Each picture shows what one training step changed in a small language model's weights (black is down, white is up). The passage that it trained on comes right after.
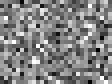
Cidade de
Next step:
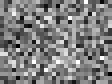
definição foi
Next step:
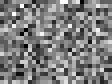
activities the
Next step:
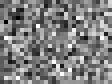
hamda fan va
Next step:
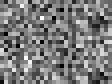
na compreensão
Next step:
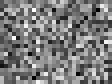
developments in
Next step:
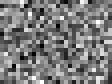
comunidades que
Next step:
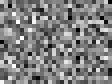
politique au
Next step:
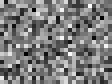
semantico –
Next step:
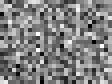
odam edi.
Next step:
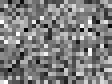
útil de
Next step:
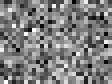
suv bilan
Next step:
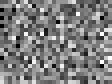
ijtimoiy faolligini
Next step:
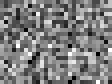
tashkilotlar bilan
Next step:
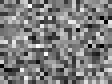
de superar los
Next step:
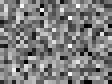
for Market
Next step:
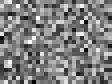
cuerpo se
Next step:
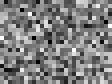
de acordo
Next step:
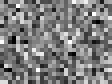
concluir que
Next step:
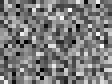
y en grupos
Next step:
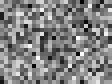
de forjado
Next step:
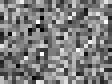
in Education:
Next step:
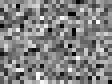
no serviço
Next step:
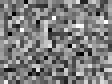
para un público
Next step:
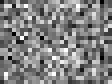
Tout en
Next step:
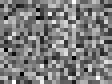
oposição entre
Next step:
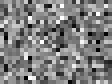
cinq mois
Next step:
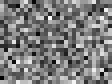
ega boshqaruv
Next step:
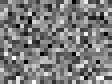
supplement the
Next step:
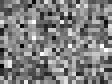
la France
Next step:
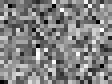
forma oficial
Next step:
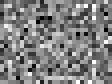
hacer una
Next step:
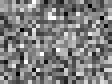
amal qilayotgan
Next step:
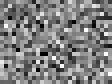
Бу эса
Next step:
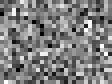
El trabajo que
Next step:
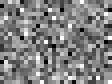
для зеленого
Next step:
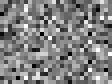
Formation in
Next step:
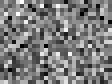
comparación entre
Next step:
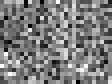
referência para
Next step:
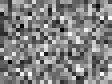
of Past and
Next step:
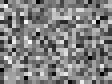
стан значно
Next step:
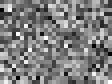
la ciudad
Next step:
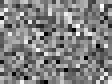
nas escolhas
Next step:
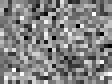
мы можем
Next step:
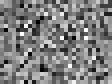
normes et les
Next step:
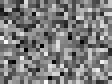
momento de
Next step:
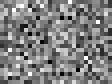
ali da
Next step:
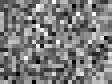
europe in
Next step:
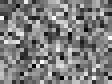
o fato de
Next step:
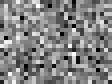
no qual se
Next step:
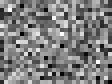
el determinar
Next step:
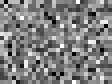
примерно в
